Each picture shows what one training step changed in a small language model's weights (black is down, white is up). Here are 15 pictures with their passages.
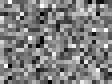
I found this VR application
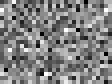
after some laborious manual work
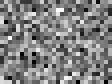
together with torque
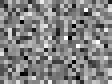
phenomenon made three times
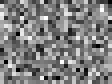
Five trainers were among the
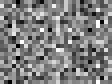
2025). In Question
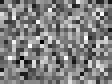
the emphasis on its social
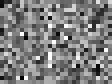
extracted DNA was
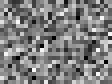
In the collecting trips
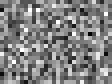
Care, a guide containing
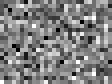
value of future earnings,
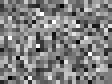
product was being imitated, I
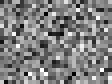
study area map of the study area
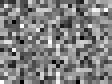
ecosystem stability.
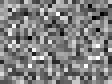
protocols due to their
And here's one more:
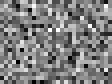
is largely generated from information.
